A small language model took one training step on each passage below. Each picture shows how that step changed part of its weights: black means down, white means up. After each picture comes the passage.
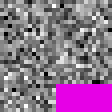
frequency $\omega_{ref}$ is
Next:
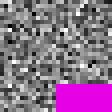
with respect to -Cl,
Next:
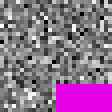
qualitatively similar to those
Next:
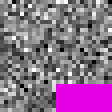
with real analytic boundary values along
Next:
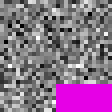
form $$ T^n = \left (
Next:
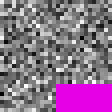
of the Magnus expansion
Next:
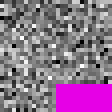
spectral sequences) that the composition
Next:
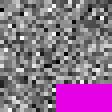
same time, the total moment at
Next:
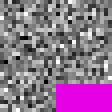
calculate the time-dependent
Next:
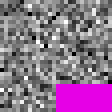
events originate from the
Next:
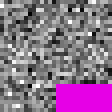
construct a cumulant
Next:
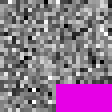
and homogeneity. In
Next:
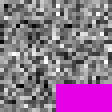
structure for information security and considered
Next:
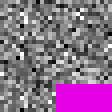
that $M_o$ does not
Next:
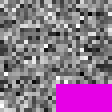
dynamics which appear to be natural
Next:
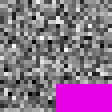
location quotients to map
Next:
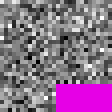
of the ancestral tree.
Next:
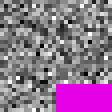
into the mechanisms of
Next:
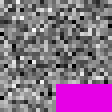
disease by reducing the number of
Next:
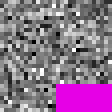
set of $q$ points in
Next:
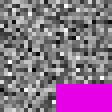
3.2. Bacteria
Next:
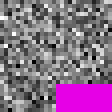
root $\rho^*$ corresponds to
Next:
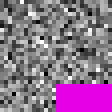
research, brain imaging,
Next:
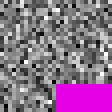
the context of finite element methods,
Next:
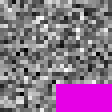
University of Industry
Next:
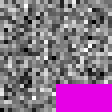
of coupled harmonic
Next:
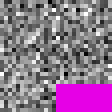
the lowest-energy state
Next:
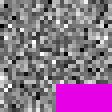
\item paracompactness,
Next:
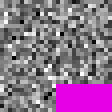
difference noted among the groups
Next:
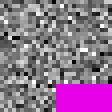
E$,\enskip $\widehat
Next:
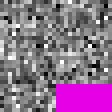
main outcomes of research and
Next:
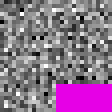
lifetime until caustic
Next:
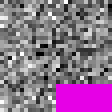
development strategy for organization
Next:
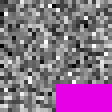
the position of the defects,
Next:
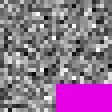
(The Business of
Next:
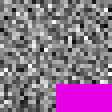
a.k.a. restricted
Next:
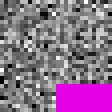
comparisons between tasks
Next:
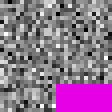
choose $j>0$ such that
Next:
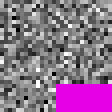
well as to contribute to leisure
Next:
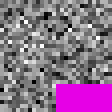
dimensional density plot of the
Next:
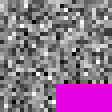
for pointing out an error of the
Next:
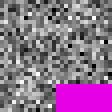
the dual set (8) is
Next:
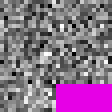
and for the knowledge aspect
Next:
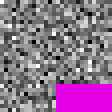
\alpha, \beta)$, we only to
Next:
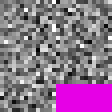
then organized, tallied,
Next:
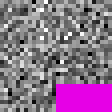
degree of the leaves and so
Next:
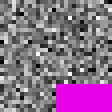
make the Fukaya
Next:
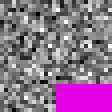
small in comparison with their second
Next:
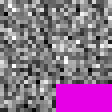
non-linear. They
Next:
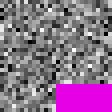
rule, and then using the fact
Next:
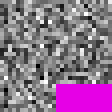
The main idea is considering
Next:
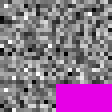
for computing VLF wave
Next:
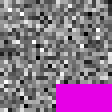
conditions $f(0)=A$,
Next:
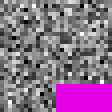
ground state phase diagrams and
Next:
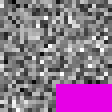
annotation to correct and complete
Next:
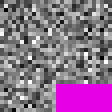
we will need to use certain
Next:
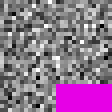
members can withdraw money
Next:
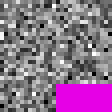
physical gauge, this is
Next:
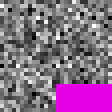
on the y-axis, which
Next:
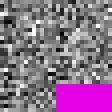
increase in the neutral
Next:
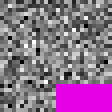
the behavior of an
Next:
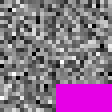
value, as for $x \in
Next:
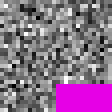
model is used. By using load
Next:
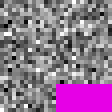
Table 1: Chip without
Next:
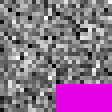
play some optimal strategy
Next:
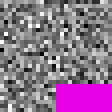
ansatz is to construct
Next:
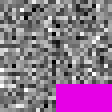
is dependent also on the nature of
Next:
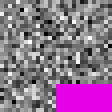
instability respectively. The increment in
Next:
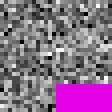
factors through the diagram
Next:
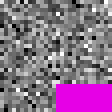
there were no exploitable
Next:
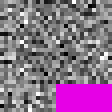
that $A$ satisfies the
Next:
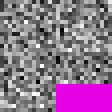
CLAM is more data
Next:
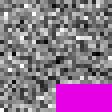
the model frequency response
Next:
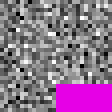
for the number of primes
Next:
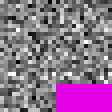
\equiv 0 \quad ({\rm
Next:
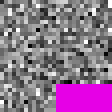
{\sl Degenerate complex
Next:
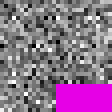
carcinoma was
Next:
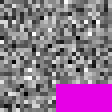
study. CM_i =
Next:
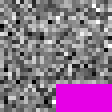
exterior quadratic
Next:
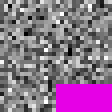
This inconsistency appears to
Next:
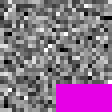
propagate from lower to higher
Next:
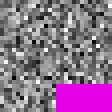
This is based on author profiles
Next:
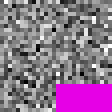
(a) Regular,
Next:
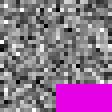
geometric and topological information
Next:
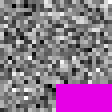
constant in the horizontal
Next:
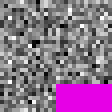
for the Sacramento
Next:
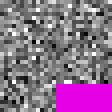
City, Indonesia
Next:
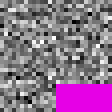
+\left( \dfrac{
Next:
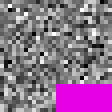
relative to the banking
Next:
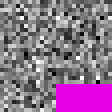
Rio Grande do
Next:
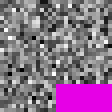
These conjectures involve
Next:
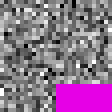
very small angles, experimentally
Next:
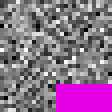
its symmetry axis z even at
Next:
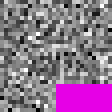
serve as a bridge,
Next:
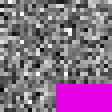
sufficiently large $n$, the
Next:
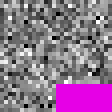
the same output set $O$ and
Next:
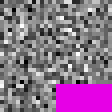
for very useful information. The work of
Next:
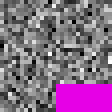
\subset I_1 \wedge
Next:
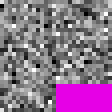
The contribution of this paper is thus
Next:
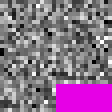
K is observed in the 1V1S
